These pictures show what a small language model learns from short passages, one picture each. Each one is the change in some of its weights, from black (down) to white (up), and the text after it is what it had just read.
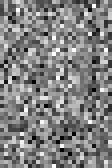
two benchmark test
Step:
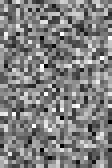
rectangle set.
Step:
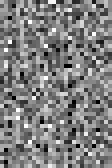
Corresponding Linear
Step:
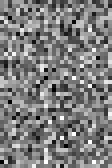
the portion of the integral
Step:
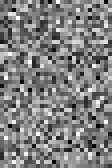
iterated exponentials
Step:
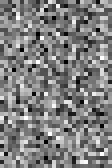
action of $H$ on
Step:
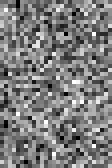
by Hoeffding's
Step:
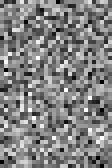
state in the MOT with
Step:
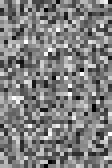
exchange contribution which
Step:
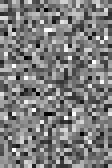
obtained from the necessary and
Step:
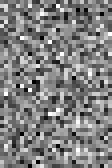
= 0$) solutions. The
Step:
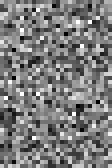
as a cluster of its
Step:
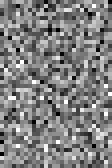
certain majority
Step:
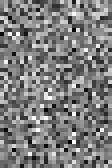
the different outputs,
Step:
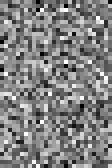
of the available
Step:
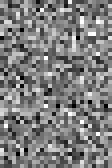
of $D\times D$
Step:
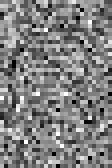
Fe LAPW
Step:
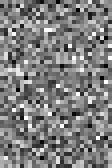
infinity the necessary
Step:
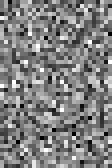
all compact subset $
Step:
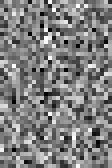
gauge. It follows from
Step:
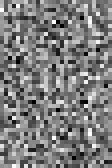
codecs: Opus
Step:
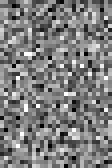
{\it Langlands
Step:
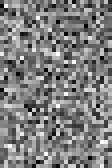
sum up, far below
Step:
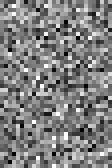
introduced by Bercu and
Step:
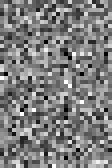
calculate the average
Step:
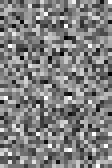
L. Lapointe
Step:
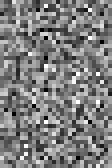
would like to focus
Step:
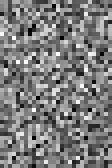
nonlinear dynamics may be
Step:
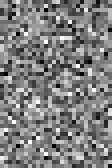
appropriate control input
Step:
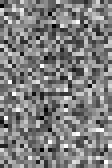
the region where the baryons
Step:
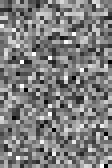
is illustrated in
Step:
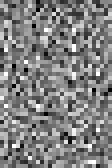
of heaviest directed
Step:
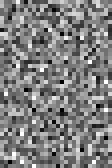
monomial ideals}
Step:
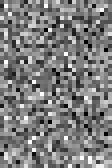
$5$, the BH mass
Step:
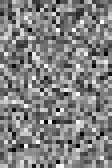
into three norming functionals
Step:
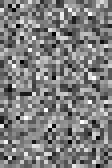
Particles do not act
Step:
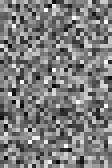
the fraction of nodes
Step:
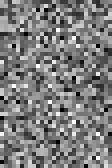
surrogate for the
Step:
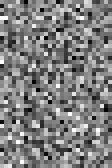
control of intra- and
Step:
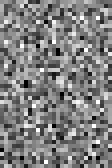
RIF (Rule
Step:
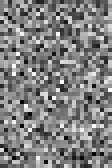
the subgroup consisting
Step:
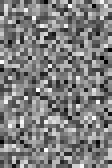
depletion were calculated for
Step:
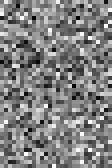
as in ergodic
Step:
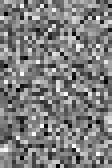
for 3 different runs.
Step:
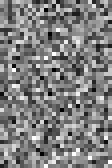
associative multiplication and
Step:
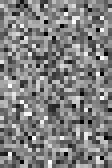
wave drag. By
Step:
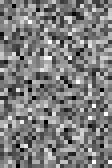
Physical Review
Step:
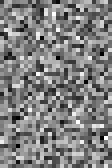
state information of sensor
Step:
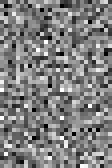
a message embeds
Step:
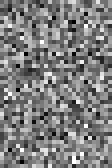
and \begin{align*}
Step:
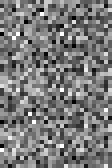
interpret our observations within
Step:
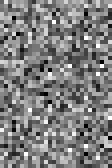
\in \bbn$ be
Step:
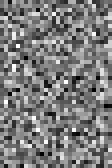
its right side, then we
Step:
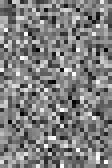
algebraic group. For the
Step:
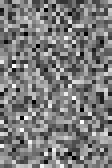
template}. A move
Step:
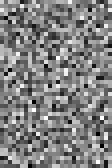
say $\mu_n$
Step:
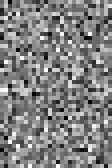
each $G_{n}$ as
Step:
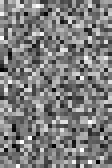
other hand, global
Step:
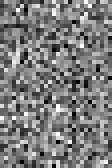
dataset: (1) is
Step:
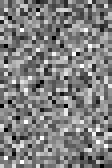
the Boltzmann
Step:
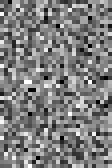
\bP)$ be a
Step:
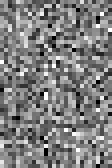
case already with the
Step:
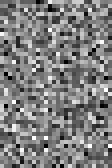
for polynomial ideals.
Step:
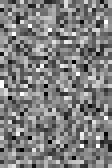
is ballistic and its corresponding
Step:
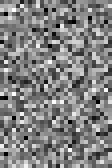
UUDD states in the
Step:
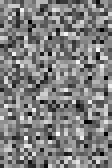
Fix an ordering on these
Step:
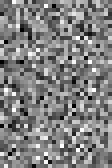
comprehensive approach that
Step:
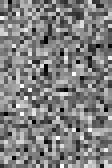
all edges in a graph have
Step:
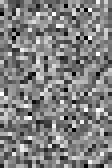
particular, we give a
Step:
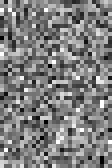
or Robin boundary conditions
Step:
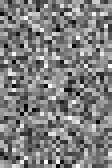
our method selects functional
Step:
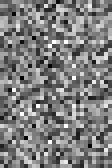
algorithms exploit the
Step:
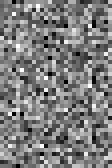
important cornerstone
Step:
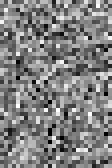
applies to all of the
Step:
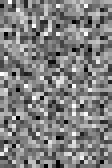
(input) yang
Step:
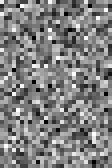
immigration as the
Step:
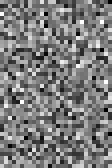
onto the extended unit
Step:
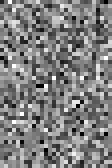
the characterization of eventual
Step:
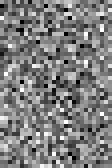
Gauss. Noise
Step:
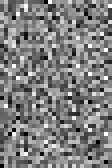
$H$ is given by
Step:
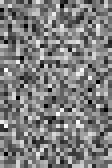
either the mutual
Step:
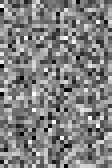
a non-vanishing
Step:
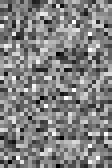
is written as $\mathbf
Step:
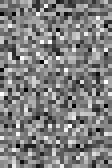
amount, one can
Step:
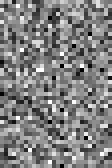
G . \eeq which
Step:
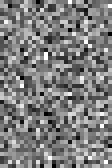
of $J$ is only for
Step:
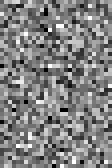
$n$-gon with given
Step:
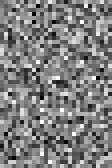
kept as a second
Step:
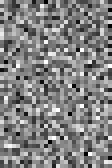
V/\mu' (\Delta
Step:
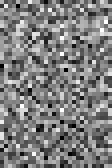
enhanced EEG
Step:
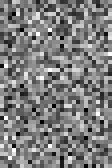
similar magnitude
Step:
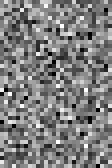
Graph matching
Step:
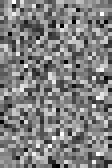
in the weak formulation
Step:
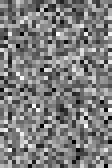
were initially positive at zero
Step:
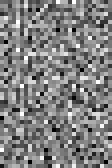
out that $T$ is
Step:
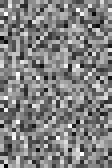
that $j_0 \sim
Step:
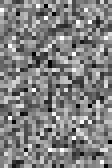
cancel infrared
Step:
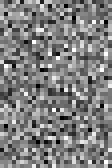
and for biomedical
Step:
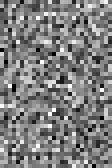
\rangle}$ we can write
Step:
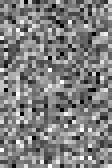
Data Fig. 9),
